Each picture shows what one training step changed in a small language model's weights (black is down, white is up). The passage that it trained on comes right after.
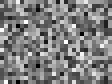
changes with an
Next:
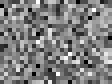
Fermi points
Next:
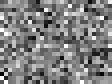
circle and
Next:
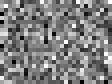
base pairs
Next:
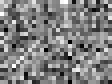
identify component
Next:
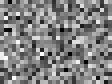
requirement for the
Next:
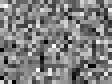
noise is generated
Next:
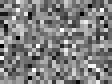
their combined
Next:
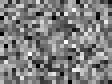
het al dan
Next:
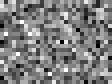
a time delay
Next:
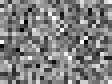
to gravity is
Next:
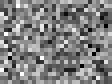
outflow in
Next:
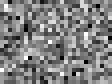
and the true
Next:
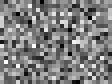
va ishlab
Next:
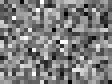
bilan nafis
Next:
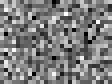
for a different approach
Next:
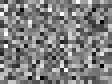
Available at:
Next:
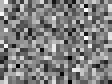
possess a
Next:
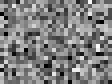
tomar a
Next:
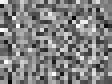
is described by a
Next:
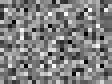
both the dynamic
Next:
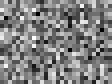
thanks to the
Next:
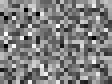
solutions by
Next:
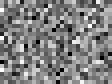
as $\nu
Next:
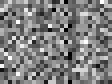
меж для
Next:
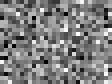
phase slope
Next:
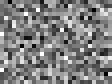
shadow of
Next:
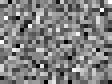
direction for future
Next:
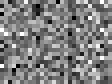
strip was
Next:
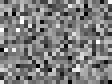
temperature is higher in
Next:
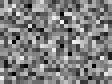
into account
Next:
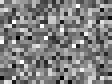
In the case of
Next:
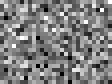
results from transport
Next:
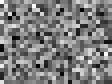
starting from a
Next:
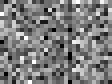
Journal of
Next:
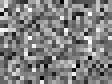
the 19th –
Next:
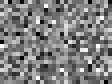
human experts.
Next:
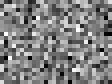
same order of
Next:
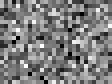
these new type
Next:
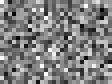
is ordering with
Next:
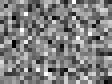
verhalten und
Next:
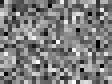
the elements of
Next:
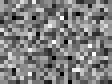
a wide
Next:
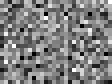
temperatures with
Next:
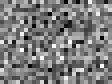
The vertical line
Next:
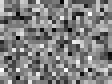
the equation for the
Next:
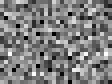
maken van
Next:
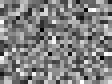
signs have the
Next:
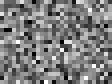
into interband
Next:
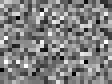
allows the measured
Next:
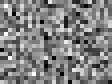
universe is
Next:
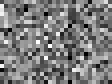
на різних
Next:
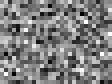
est resté
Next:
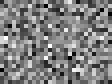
В основі
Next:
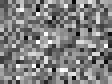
estrelas que
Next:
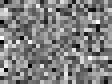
an imaginary
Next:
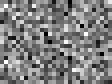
number of light
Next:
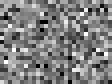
data based on the
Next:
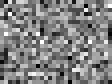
propose that
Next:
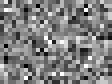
direto, ou
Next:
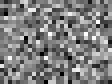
для нашего
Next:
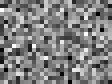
relação entre
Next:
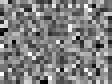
de al menos
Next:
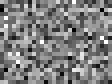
examples from his
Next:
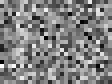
supported by the
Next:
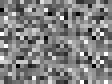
aperture analysis
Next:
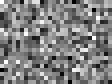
selected initial
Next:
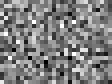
mean that are both
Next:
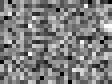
we have to
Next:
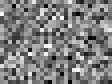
a theory with
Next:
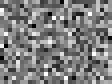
the minimum of
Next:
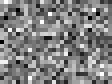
juntas lo
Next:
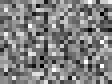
We have presented the
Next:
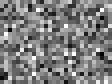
all collections
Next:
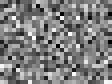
with distortions
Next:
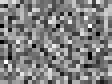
and, as a
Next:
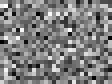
leur vie
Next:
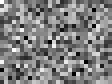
near the Dirac
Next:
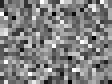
Comunque al
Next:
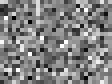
DBM in
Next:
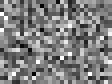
contact versus
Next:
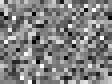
Variants in
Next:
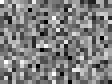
is even and
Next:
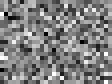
apart from the
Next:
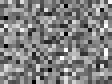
their abundant
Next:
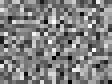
as the need
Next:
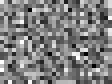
may indicate a
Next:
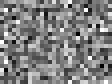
An idea to
